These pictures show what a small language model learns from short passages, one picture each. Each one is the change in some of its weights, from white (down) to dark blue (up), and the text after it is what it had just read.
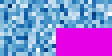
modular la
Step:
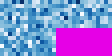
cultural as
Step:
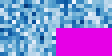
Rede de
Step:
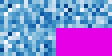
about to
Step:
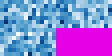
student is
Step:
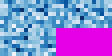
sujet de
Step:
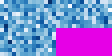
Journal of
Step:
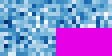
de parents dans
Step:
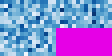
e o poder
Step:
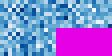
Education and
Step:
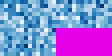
comunicar com
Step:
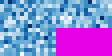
dalam bebas
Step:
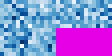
en termes
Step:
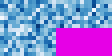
в лирике
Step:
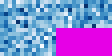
1) социальных
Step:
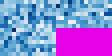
una storia
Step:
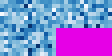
ochish va
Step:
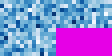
parte di
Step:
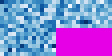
of financial
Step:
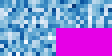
que ainda
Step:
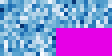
aus: -
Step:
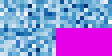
privada como
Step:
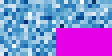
yang tidak
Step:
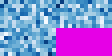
passando por
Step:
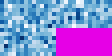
de actividades
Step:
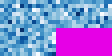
por resolver
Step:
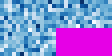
perlu ada
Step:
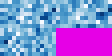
саме в
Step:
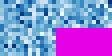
que não era
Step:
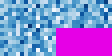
The role of
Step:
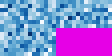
a busca
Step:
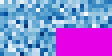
и ЦК
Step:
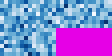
als in
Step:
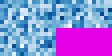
de sua
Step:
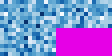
prise de
